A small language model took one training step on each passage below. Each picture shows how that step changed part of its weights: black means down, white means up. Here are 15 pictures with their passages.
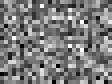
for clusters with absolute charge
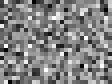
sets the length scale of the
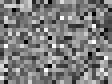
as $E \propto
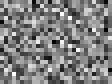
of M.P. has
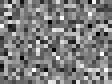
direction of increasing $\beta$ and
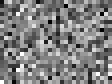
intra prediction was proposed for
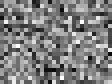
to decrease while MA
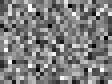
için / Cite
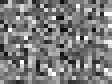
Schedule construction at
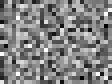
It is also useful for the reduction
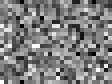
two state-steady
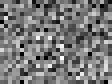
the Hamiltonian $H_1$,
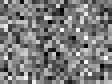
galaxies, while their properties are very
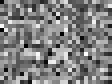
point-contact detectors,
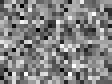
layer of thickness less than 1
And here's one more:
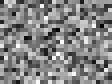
geometric data are used such as
